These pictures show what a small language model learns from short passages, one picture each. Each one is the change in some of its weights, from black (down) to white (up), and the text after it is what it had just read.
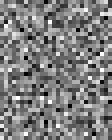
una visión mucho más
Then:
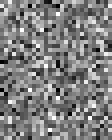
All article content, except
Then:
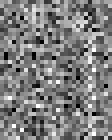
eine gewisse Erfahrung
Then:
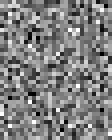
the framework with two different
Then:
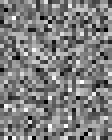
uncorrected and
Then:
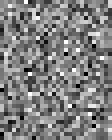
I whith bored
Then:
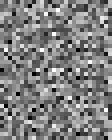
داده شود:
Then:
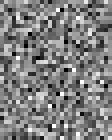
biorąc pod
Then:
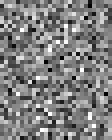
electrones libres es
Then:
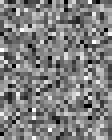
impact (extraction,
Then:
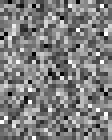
botiqlari sohillarida
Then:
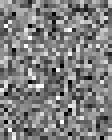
для розуміння
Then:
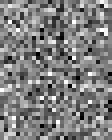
system can be used to
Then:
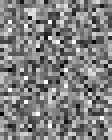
educadores, com o objetivo
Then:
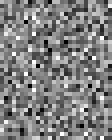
Marine Service are available to
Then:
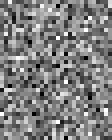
etnik, bukan
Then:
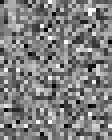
/ Suppuration
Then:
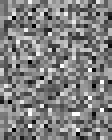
pendidikan pemakanan
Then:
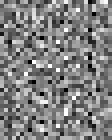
la MAA de
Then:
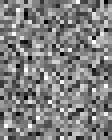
as SNRs de
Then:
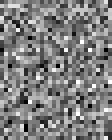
is bonded to a
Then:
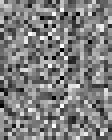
This allows for testing under known
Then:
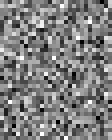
which 6 can be used as
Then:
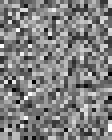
for both material damages and
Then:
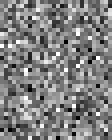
na Figura 05
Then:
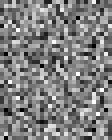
curve. During this
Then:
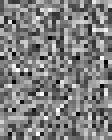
function in several technological
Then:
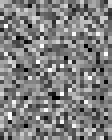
застосування і
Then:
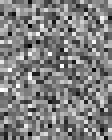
видах електричного
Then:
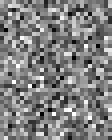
the query are used within
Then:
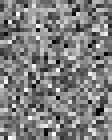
geometry, respectively,
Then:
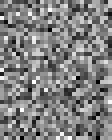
verdad casi todo
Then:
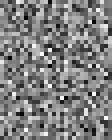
guides (32) in
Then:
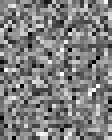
incidents projected
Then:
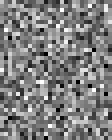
a large natural number. The
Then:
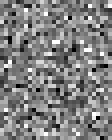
belgilash, solikli
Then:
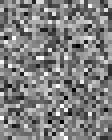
to marketing. In this modern
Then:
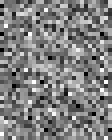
После этого
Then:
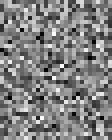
failure, renal
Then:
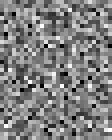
ці питання в
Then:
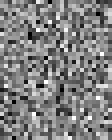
manufacturing sector. 4.1
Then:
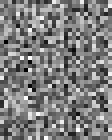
seem to indicate that the
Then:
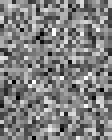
failure were studied and
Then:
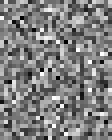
of Contributory factors
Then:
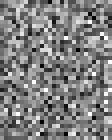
nuclear predicated
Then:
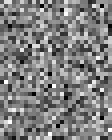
“follow qilmoq”,
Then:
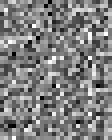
-mediante las
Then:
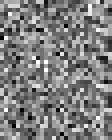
the project's outcomes to relevant
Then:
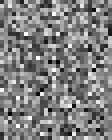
turbulence, to
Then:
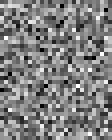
is adaptable to the continuous
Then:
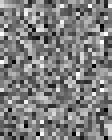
create tablets. It can
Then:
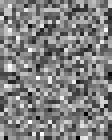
identified are linked to the
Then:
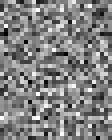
технологічних процесів.
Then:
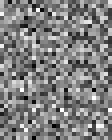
licnomanzia IV
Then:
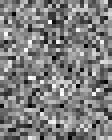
условиях решение
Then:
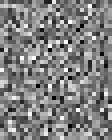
aspect pertaining to
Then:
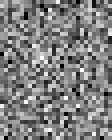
at a height of
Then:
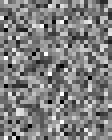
population of the region and the
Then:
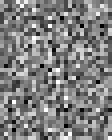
organizmimizga β
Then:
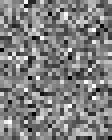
boriladi.** Mazkur
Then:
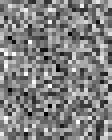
structure depicted in
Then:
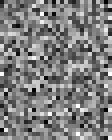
has since become a foundational
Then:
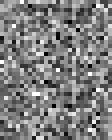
bear. However, they
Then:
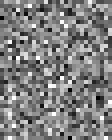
than entirely new
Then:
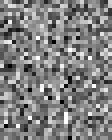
longo dos anos,
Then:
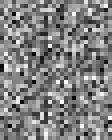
characteristics of people also play an
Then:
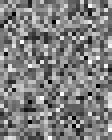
etc. The second strategy was
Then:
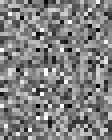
the hybrid models
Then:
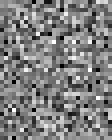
concept mapping and knowledge
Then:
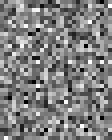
\circ b)$
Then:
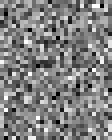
common. Low to
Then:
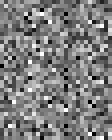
ҳикоя жанри
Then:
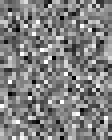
Upscaling of processes
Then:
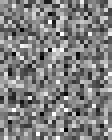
uso de estas debe
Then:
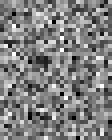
low cost, and the communication
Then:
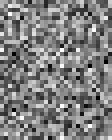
the composite hydrogel can
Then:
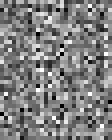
conventional oral dosage
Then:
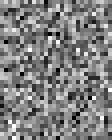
these years, the total growth
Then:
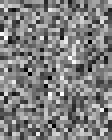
this example the blocker is
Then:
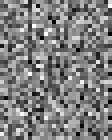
darsda va darsdan
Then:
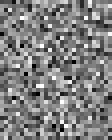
de sabittir¹.
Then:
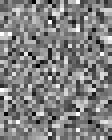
linguistic analysis.
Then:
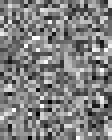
connections are connected to
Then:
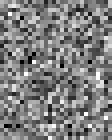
the natural sciences and the
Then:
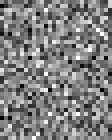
Саноат оқова
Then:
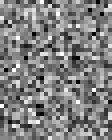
copper under reduction conditions.
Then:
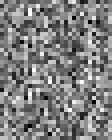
S.E. of
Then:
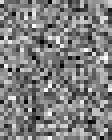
: A proposed mechanism for
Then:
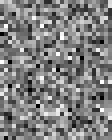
становления и развития,
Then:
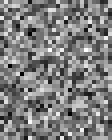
of the ontology obtained with
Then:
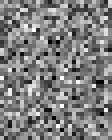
for time-based metering
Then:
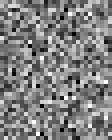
the information which comes to
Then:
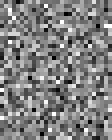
the premises, it
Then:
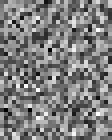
application and not only the
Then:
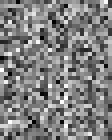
tipo ação e de
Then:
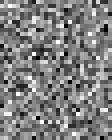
with diverse sinusoidal
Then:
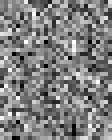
KSA collaborative problem
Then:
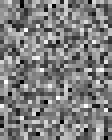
neonate's life.
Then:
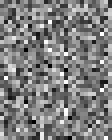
para o funcionamento dos
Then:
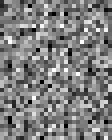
Novel gene
